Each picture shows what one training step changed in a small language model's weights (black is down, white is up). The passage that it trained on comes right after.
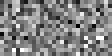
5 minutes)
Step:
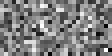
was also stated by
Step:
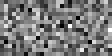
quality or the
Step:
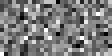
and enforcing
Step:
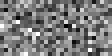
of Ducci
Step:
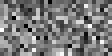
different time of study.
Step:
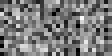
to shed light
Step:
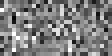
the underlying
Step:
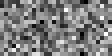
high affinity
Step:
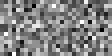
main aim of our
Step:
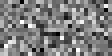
duty, to
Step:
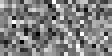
field content\\
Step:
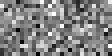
data set published
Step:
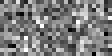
delineated with
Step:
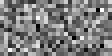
reached over the
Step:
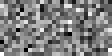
denied them.
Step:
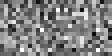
the Local
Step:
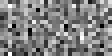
and that the different
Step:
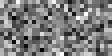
data Carbon
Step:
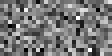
of Babur
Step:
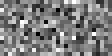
R_{ct} for
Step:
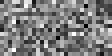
it and offer us
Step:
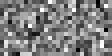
4) we then
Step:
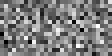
a disadvantage
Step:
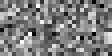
inclusive and
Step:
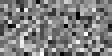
of bits of the
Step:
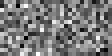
the gauge field is a
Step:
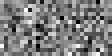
\rightarrow \infty$,
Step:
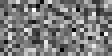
linked at the
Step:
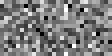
self energy which
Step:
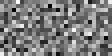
for both portable
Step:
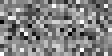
draw out
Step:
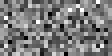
that is present in the
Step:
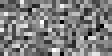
mechanical properties,
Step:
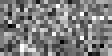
of stars in the
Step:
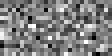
has enough time to
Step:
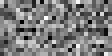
any penalty
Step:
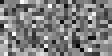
at the University of
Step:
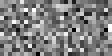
problem arises
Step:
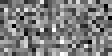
almost of
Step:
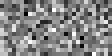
solving social
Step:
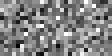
corresponds to a different
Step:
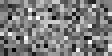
Suppose the
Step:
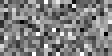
The red,
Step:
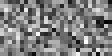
dynamic changes
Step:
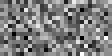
as far as
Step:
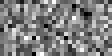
and were analysed
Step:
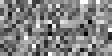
under this assumption as
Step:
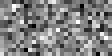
suffered from
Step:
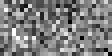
many underlying
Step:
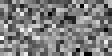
regime, as shown
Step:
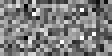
harder than
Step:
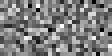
inclusion in the
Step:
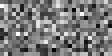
equipment and
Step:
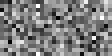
to detect in
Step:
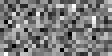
given $k$
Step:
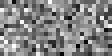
transmit the data
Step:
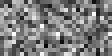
laser source
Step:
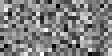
structure in the electron
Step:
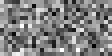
escaping what
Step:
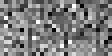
that arise during the
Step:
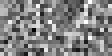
is depends on
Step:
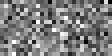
either at lower
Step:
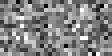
was not possible below
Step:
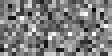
3$ characters each
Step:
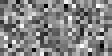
below Eq.
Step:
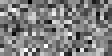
the linear sigma
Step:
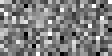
The importance of this
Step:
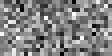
demand considerable
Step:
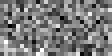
of the simulation
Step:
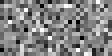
dimensions, which
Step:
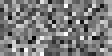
obtained in the standard
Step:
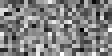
the Number of
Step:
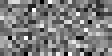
needed on how an
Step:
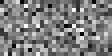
of deafness
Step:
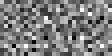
proposed static high
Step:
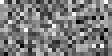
study is to analyze
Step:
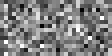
quiet person
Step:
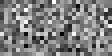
transformation relating a
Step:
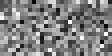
is seen to
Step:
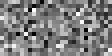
followed by six
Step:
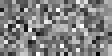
as shown in Figure
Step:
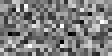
element as the
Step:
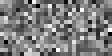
up by (system
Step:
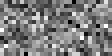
longer directly available
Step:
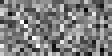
qubit pair
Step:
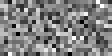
interacting and the
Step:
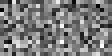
to estimate the
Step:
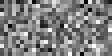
for upper and lower
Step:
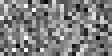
question development had
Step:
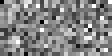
There is no
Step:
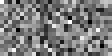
study. One the
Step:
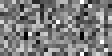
gives potentials in
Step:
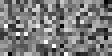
as data and model
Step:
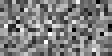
as described in
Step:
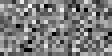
latency versus
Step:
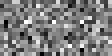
quadratic in
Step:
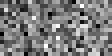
among Black
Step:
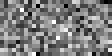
SLM A.
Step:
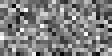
replication of
